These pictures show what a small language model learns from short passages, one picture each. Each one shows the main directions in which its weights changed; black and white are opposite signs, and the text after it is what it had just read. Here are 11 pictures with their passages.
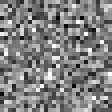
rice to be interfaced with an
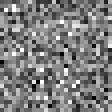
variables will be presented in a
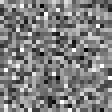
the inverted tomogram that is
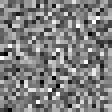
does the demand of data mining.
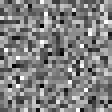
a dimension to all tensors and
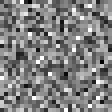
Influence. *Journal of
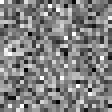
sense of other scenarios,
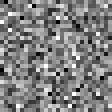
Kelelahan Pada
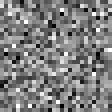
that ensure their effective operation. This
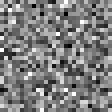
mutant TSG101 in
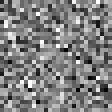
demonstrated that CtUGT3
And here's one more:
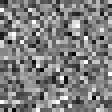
scaling of the rms error. The different
